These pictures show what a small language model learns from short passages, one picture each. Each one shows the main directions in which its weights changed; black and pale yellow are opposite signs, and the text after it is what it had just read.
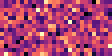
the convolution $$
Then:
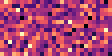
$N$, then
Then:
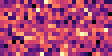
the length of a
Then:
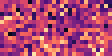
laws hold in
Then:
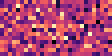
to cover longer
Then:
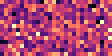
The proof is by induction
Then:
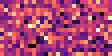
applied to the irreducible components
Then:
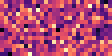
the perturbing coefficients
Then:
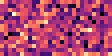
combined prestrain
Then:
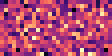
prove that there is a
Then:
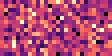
affine varieties
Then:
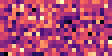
In fact, numerical algebraic
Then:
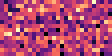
of $f$ and
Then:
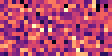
that are totally
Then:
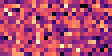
distance $k$ in
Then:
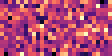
is the image of a
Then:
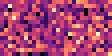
reached this particular
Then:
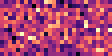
the calculus of
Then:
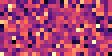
is, up to
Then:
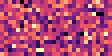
that when $\gamma$
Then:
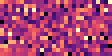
Bruce E.
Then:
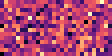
complements, was
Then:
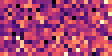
for each regular point
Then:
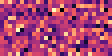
add a finite number of
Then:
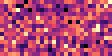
of a finite variation
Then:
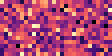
measured along the line
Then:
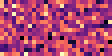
reductive Lie
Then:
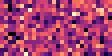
pieces of
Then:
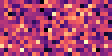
proof directly in order to
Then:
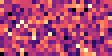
$\bar c \in
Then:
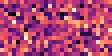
given character $\chi
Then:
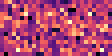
$(2)$ since the
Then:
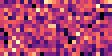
the interface of
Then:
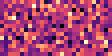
drop the
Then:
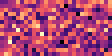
only on the data at
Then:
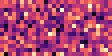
each instance the framework
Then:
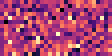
images with
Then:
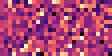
be a route
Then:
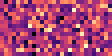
we shall need the
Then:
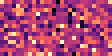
devices. One
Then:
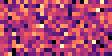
is algebraically closed in
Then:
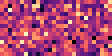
are normalized by the
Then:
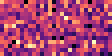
codes, to a
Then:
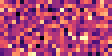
equal consonant
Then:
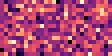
of eigenvectors to
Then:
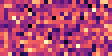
the second highest eigenvalue
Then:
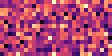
apart from some
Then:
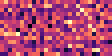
now let $z$
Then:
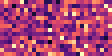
non-positive parameter
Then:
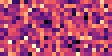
tradeoffs between
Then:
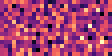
linear inequalities. We
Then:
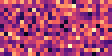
any $z$ in
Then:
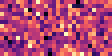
That is, it
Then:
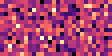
More precisely one sets
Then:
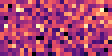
in general. We denote
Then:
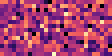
Next the ring
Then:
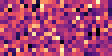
are precisely the maps
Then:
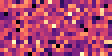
recorded signals
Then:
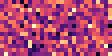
that the whole
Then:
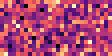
-z \widehat
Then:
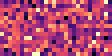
the result follows.
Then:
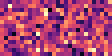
i.e. it
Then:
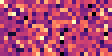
segment in
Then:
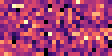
calibration of degree
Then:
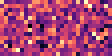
the other components. On
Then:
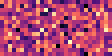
a cyclic group of
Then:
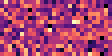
such that for all
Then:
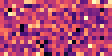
paper but for polynomials associated
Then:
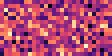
lower degrees, when
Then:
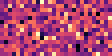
When logics are represented
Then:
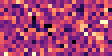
short term evolution
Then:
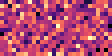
(MLS) approximation
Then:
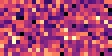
all permutations of these
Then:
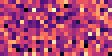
For example, in the
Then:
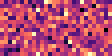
the inversion at the
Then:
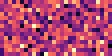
that it gives an isomorphism
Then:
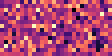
to each other.
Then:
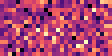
the last three lemmas
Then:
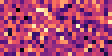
Lemma~1 in
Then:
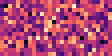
the bar resolution.
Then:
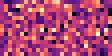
of trace field of
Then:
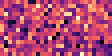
dual case. \\ In
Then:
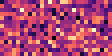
$G$ be an
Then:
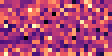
subset that is disjoint from
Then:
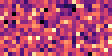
from Satz
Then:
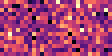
domain and fix a point
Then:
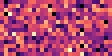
intersection, $W$
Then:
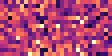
is slightly
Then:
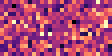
planar square
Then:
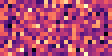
a fiber at a
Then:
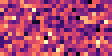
give it a name)
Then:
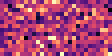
of the measure on the
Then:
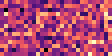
components $I_0
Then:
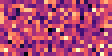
the relationship between
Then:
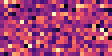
set $E$ together
